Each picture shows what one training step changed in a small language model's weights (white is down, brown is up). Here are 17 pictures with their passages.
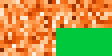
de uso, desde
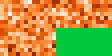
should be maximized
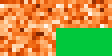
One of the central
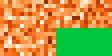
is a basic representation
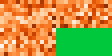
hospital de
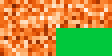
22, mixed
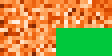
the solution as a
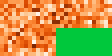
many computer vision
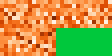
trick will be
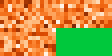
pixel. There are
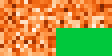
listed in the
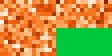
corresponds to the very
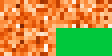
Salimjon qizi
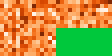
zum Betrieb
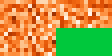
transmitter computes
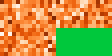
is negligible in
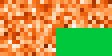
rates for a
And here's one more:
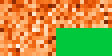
used in the last
